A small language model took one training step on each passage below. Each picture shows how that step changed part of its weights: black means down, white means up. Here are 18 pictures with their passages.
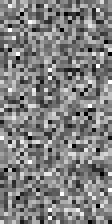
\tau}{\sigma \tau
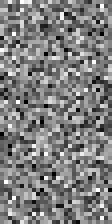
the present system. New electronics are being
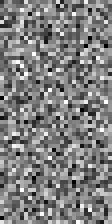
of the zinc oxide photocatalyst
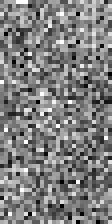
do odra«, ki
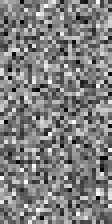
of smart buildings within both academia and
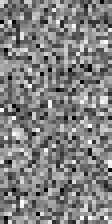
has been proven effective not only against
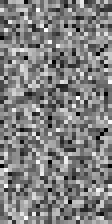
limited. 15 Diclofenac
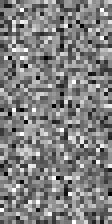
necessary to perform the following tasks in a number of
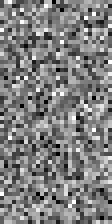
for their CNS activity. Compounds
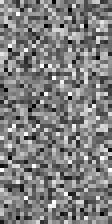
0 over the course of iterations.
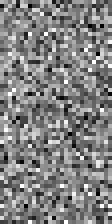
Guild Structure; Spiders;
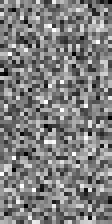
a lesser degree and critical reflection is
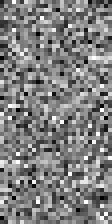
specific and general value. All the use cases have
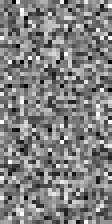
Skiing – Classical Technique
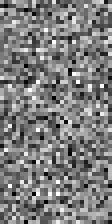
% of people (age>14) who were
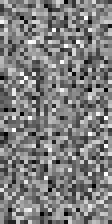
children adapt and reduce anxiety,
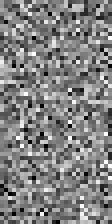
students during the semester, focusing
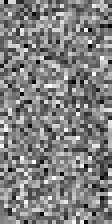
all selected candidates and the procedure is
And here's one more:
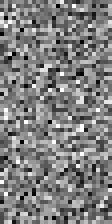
and hāni of specific
